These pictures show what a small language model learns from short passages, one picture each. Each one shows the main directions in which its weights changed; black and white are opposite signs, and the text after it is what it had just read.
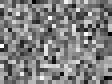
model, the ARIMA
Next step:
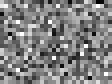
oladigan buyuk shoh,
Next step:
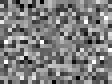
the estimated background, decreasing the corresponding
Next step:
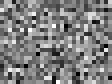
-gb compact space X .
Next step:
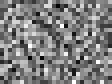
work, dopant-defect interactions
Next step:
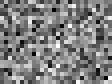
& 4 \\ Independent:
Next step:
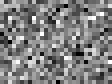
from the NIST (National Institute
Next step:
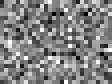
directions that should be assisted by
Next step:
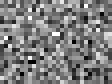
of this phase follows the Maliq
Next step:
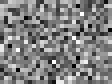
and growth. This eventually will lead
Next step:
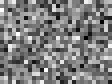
has been found in the quark model
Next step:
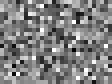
predicted to go through a RSG
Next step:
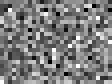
logFC Gene Rank
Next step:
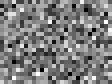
suspects in accordance with the
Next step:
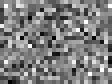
**Figure 1 | Multimodal
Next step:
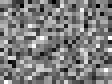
eerst een afdruk
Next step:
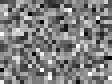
rapid techniques for this aim is of high
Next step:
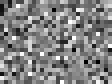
Most respondents are from the
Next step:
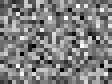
were tested: 1. Weed
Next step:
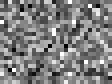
preserve the quantum state of the photon
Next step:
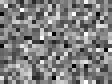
Ryrie, 68. history
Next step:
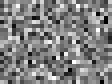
the third essential axis of the gender
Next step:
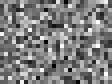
insan yang beretika dan
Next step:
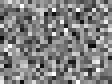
The testing was carried out on
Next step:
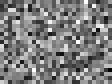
day of the experiment. decreased by
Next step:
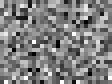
accreditation bodies,
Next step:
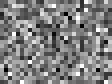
x_l)^t \quad
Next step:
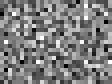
original data and $2,000$
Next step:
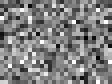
Master of Engineering Management at
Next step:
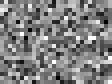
of the Hot Subdwarf
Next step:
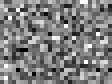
2. Birinchi qator
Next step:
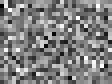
information and device automation;
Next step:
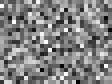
also acknowledge partial funding supports
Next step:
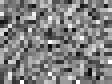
nos acervos de plantas dos
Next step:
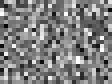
interference cancellation.** Consider a
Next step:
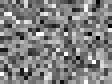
translate a diagram into a sum
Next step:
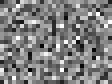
cribra orbitalia, frontal
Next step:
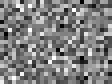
the cut. This result can be extended
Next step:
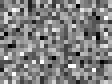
its effect on the performance of small and
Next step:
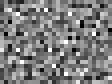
New edizione; IEEE:
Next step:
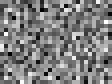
initial and boundary conditions. Since the problem
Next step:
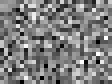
We consider this as a deficiency of
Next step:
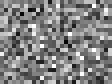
eingehalten werden
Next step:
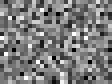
in Euclidean
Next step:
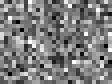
on adherence to treatment in patients with
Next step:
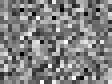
only point that deviates from this trend
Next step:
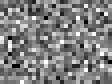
and then demonstrate the superior performance of
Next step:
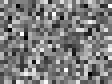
in contrast with local sources as those by
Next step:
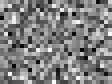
masyarakat Bandar
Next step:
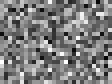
bu ofatning dastidan
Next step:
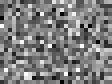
пионерному виду,
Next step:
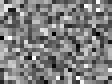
and K. K. F.
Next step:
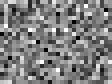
quality checks which we used to
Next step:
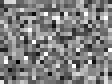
POLICE None
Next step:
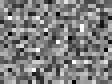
bo‘lganligi sababli,
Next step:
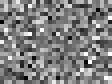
the area of late complication of
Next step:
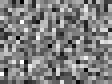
concept. In 1991, in an
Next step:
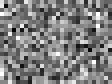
dimensionless density varies between
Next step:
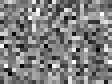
of reliability can be reached only
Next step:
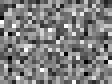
assim, surgem como
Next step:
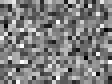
didalamnya dapat
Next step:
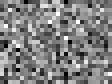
more comprehensive understanding of microbial
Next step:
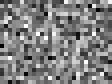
running their simulations when the
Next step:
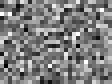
clustering coefficient, network diameter and
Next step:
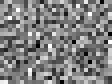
резкой смене
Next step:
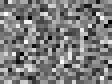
\nglag\ induces
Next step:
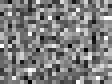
на трех группах
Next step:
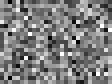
collaborative payload lifting.
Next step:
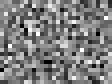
considerados fatores de risco em
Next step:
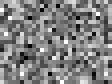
were formulated to guide the study
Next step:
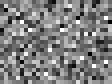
sense of social responsibility. Conclusion
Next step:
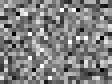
languages. - Lack of
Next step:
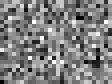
on the LAD artery.
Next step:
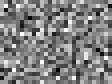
0$). Since the equation for
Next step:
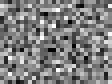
and Food Literacy This section
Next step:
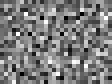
collision rates observed in the
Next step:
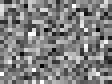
TabNet, and the
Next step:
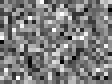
was significantly higher among female than
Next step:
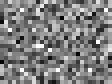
major synthetic route for construction of
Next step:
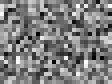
fossa, and if the response
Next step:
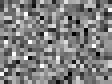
manually exploring a portion of
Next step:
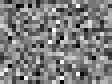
bosimga gidrostatik
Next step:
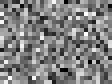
be equal to the contribution to the
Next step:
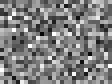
galaxy lens is described by a power
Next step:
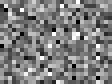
education using the proposed methods and techniques applied
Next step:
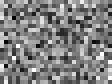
iqtisodiyot tamoyillari bilan
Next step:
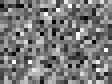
_{\rm min}$ (normalized
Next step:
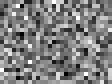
site $x$ is taken to be
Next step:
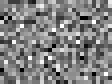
correlation time for 7PBP changes
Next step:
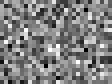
decomposition of the expectation value of
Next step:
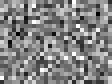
in the bone. When a
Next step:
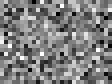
using identical algorithms, but with a
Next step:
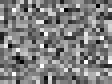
*Sacoila* and
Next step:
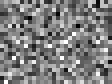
We demonstrate below the derivation and plot
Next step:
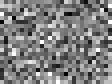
-> f antif f
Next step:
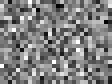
va Avstraliya
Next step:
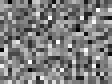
на трех иерархических
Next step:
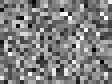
as a means to remember information.
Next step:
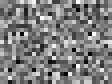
not previously encountered, nor
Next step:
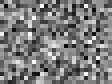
viscosity should increase to allow the
